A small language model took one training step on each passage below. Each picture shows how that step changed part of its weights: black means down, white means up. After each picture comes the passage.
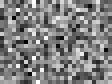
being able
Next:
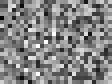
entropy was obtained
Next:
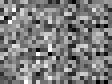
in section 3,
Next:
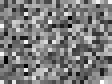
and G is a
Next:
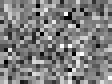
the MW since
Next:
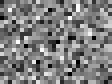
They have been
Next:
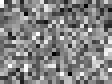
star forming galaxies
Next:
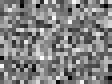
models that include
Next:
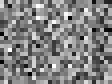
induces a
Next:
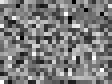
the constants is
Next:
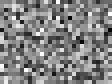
extreme case
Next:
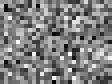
by the National
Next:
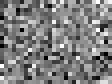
holes also
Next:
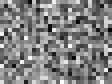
in the parent
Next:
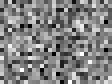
is a complex
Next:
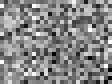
identifying the
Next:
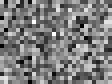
which was the
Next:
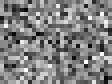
for KOM
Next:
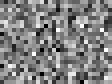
been found to
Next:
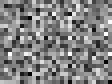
the amount of
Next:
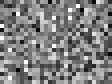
summation was
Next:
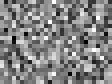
water in
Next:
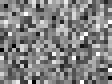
operator on the
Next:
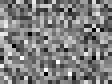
high computational
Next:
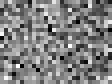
in the weak
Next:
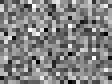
discovery of
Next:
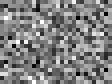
events with
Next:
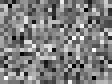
When studying
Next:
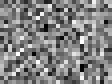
a long length
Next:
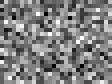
filtration and
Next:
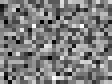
However one has to
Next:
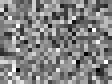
to independently
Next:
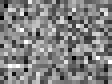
results from a
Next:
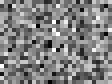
marker of
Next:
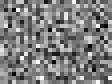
particle shapes
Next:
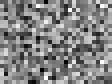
their observed final
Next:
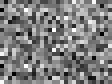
brain network
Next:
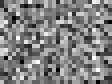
ordered phase is
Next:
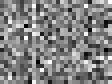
to take their
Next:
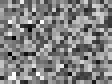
It could explain
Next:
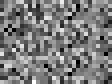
The analysis is
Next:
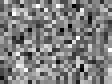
This saturates
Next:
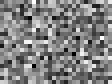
within the pure
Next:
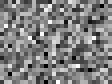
two bulk
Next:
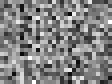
the effects of the
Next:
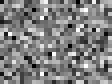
centre of the
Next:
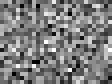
that the system
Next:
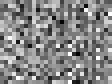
since each of the
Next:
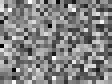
image of
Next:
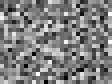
a radically
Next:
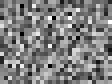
this is because
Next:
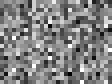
in this work,
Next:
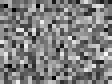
model with previous
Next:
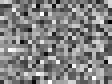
rise to
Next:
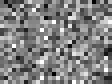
Then, using
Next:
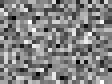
detected sources
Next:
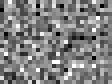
the TI and
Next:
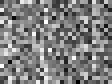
setup by
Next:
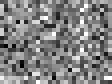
into EPs
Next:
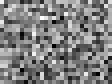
these measures.
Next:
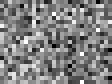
we need are the
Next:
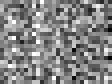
by performing a
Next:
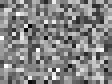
decay intensity
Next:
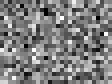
and resolve
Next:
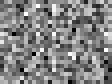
are expected.
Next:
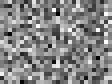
be inferred
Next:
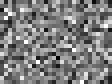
array is larger
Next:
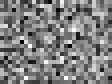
one photon
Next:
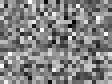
amount of
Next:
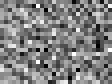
cosmic time
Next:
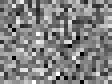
The three remaining
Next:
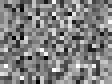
the bare
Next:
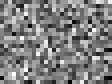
is coupled from
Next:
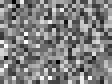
mean squared
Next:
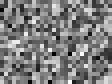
and is higher for
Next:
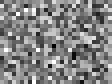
states consist of
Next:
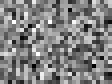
under mechanical
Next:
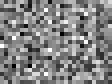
But even
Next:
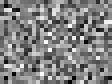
shown are from
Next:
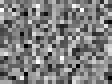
this resulted in
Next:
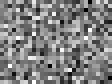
the properties of a
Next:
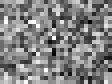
\\ Physical
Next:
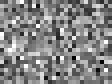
We identify the
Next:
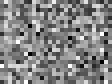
for decay
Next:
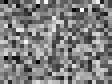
models described by
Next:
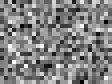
is a good
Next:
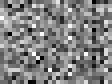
obtain the decay
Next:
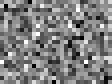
for the Se
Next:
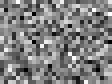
National and
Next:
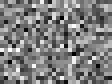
bounded by
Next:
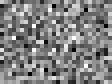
treat tool
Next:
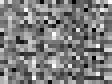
requires the
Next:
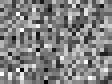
We should remark
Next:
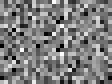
the model was
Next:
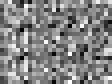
is given by
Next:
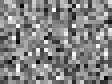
can be obtained by
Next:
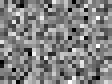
behavior is
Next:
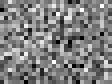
SC in a
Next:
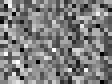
equation for the case
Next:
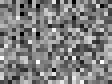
that this figure
